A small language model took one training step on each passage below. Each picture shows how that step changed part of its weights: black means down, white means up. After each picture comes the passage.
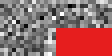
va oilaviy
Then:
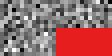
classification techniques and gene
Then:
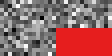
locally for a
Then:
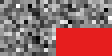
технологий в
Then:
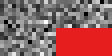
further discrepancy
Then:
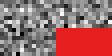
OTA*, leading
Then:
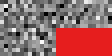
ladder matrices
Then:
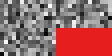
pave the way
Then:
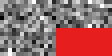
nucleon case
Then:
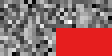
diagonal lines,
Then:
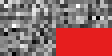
is a very
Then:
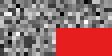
This text explores
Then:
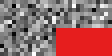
именно на
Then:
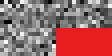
several common characteristics.
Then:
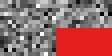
há realidade
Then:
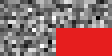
To what extent
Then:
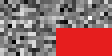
Optimizing and
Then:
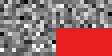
to have greater levels
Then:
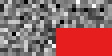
to the same bulk
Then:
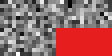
in the theory and
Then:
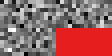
combination of skills:
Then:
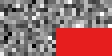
positive WOM scale
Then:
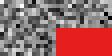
or not the network
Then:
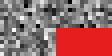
highest quality level of
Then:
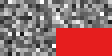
as defects and allow
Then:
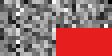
sets from the
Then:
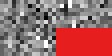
в течение 3
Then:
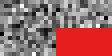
there is almost no
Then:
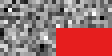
stabilization in
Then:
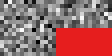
for the bottom
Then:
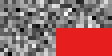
high content. Figure
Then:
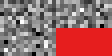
en los niños
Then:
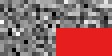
this demand into account
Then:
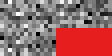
are taken into
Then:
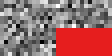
también toma en
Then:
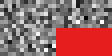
focus on usability on
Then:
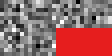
bulk transport layer with
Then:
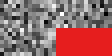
the plastic
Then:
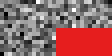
Traditionally, many
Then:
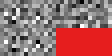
to turning on
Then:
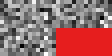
dimensions the soft expansion
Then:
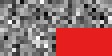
в технических
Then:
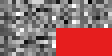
approximations of real
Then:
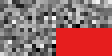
grade X
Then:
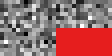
likely to get
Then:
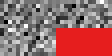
o crescimento e
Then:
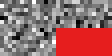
fé em
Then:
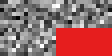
the methodological
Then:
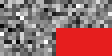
band, defined as
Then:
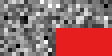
a consequence,
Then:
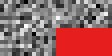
today is well
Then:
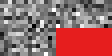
of Physical
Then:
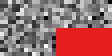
systems, we study
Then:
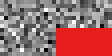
tenure, the
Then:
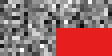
the transmission gate
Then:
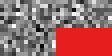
dynamics is considerably
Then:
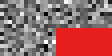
São Paulo:
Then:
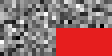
superior performance compared
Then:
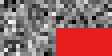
- 5 years
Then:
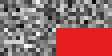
drug. It do
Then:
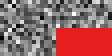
with $n
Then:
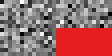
зданий 80
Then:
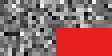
signal was above the
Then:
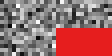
researchers utilized
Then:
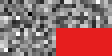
as predictors of
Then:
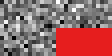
- Jason
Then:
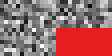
the Office of
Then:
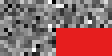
97 showed
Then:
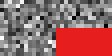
observed for the
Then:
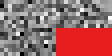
creating new forms
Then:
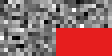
the magnetic field to
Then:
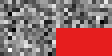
support them.
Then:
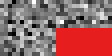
confluencia de
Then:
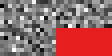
Adv Vet
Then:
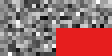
avant de
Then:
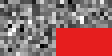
In a study relevant
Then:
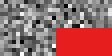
GCM and
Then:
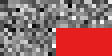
data. The sample
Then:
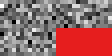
There could be many
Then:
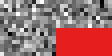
was almost half that
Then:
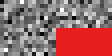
of chitosan
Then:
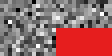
uniform distribution on
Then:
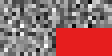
systematic, corresponding to
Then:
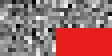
been much debated
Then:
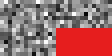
can be accessed
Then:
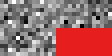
a wide range of
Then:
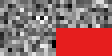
ular ustida
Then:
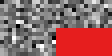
options and European
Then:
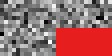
the larger lever
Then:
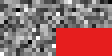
simulations because one can
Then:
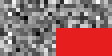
as a tool of
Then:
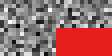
and documentation for
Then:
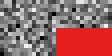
belong to.
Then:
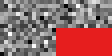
evolutionary processes that
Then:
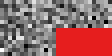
responses, blood volume
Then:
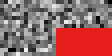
the fragmentation
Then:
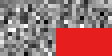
apresentado na
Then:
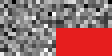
bersama dalam
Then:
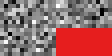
cómo la
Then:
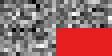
approximated in an
